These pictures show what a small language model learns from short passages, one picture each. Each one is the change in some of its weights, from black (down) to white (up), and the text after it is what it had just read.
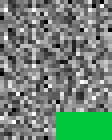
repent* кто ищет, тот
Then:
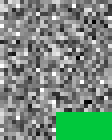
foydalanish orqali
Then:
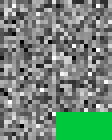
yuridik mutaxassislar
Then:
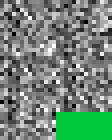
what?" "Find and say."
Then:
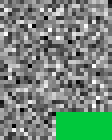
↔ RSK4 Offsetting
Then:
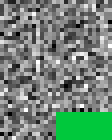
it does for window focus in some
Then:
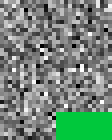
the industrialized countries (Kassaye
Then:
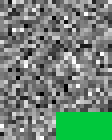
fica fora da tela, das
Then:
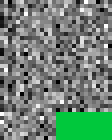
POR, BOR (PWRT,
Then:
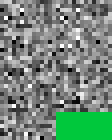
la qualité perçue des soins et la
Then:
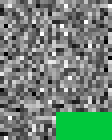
rendimiento para la realización de
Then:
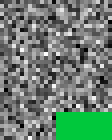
ortiq vaqt mobaynida
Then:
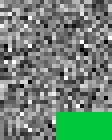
modulation, and data encryption. The
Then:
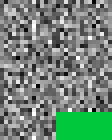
накапливаются и
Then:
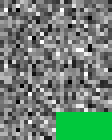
uchun bu modelning afzalligi –
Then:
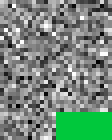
edebiyatı sahasındaki
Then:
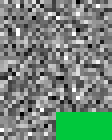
und stellen aktuelles Material
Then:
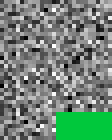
PARA DETERMINAR O
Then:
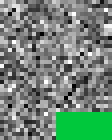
angka pertumbuhan
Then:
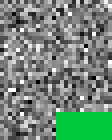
enquêtés mais nous nous
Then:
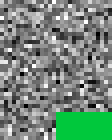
mosquitoes in Human dwellings
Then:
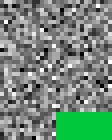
on joint measurement between collective modes
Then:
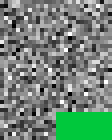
белгилаш; 4. Оила,
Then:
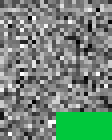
відбулася міжнародна
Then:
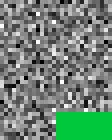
and often; more and higher-level job
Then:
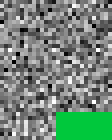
Ishsizlik darajasi
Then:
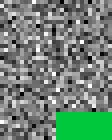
ряд научных проектов,
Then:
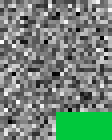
R. Saltation of uniform grains
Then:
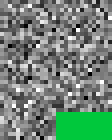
Table 2: LST value range in
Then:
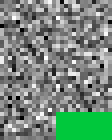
Mashhad. It was conducted in two
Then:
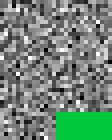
pheromones (Hoffman et al.,
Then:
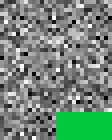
posteriori SNR γ and a
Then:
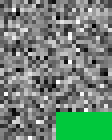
“global non-fossil energy
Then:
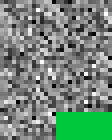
Wish hand, Hands of
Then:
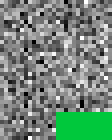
there are plenty of practical examples that
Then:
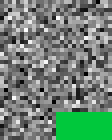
и автомобилей принята
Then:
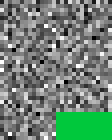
ada, tidak mungkin
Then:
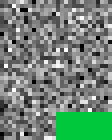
проводимых реформ, а
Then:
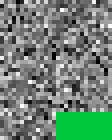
line 11 returns the number
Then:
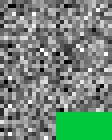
kepada masyarakat,
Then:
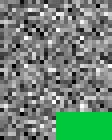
КИРИШ Янги
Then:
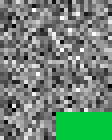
as follows: [7, 9]
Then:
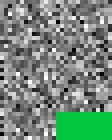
a matrix. The matrix is
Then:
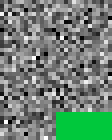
действительности, поднимал
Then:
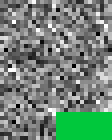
734nm. Ascorbic acid
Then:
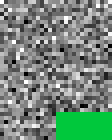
measured and the index of body
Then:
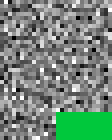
que la limpieza de las fuentes,
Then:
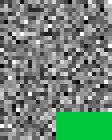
Tobin's Q. Menurut
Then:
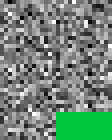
respondents which questionnaires will be
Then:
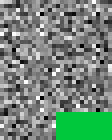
the whole subsystem. The PCB
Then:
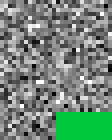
a contribution toward a fresh interpretive
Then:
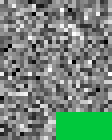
overlap may generate ambiguity and
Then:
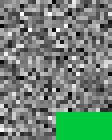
pode estimular o interesse dos
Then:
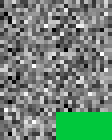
1st ed. (Jawa Barat:
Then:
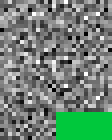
agriculture, industry, energy,
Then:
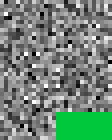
первую очередь
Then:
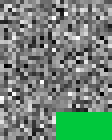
Glass Reinforced Plastic
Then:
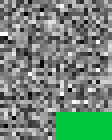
rekapitulasi pasien
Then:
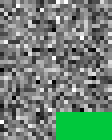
dia de Nossa Senhora de
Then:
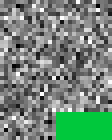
Parameters analyzed 13 13
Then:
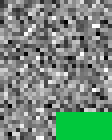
constante de informação e grande
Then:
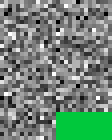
15. L'insuffisance du temps
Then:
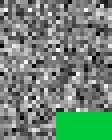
"кундал." Это
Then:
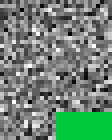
without the use of ionizing radiations
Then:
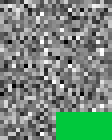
momento del quart'ordine di
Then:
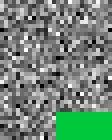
is organized as: section 2 is
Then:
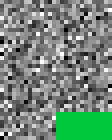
and cooperativeness, as it
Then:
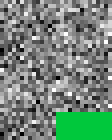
45 et 47 sont, quant à
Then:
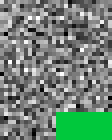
biocompatibles, esto las
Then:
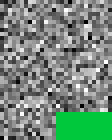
reveals that the top three areas of
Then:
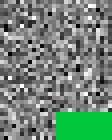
knowledge, experiences, and perceptions
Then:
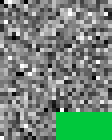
mulohazalarni keltirib
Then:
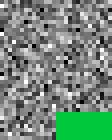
which (Pritchard, 1969)
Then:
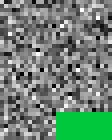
salvar a pátria”
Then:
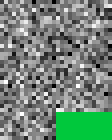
Kuchli ehtirosli
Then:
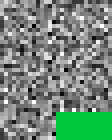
von Kaufleuten,
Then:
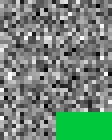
data analyzed findings for section D
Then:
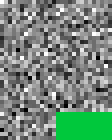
Cross-Sectional Survey
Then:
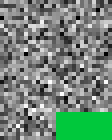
Pujihastuti, I.
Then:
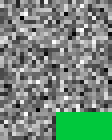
version of the LDR-50 design
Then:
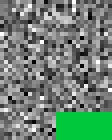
of administration and conduct regular
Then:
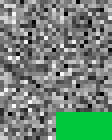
Medical Sciences, Professor,
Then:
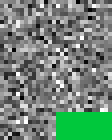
Agar uning iste'dodlari
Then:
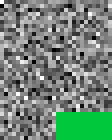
of their software licenses. It
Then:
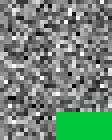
his lesser-known works,
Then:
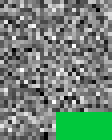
levels of vitamin E on PD
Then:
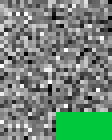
system, an event mesh that allows
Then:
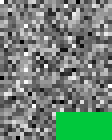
(L_s) and wiring resistance
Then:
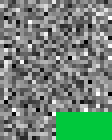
Російській державній
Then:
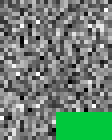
students' perspectives, thoughts, and
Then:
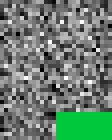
katta ahamiyatga ega.
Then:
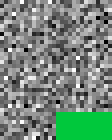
and reflected through the value and supply
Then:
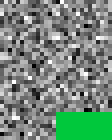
dans l'assainissement du
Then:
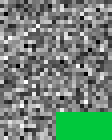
і системного аналізу
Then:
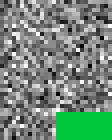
which measures the shear stress
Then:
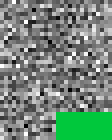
ката хисса қўшган
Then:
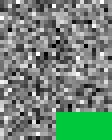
kriteria sebagaimana
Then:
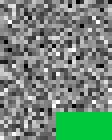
ROS and free radicals produced by
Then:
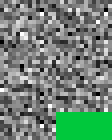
ish yuritadilar. Bosh
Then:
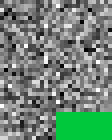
terkait dengan proses
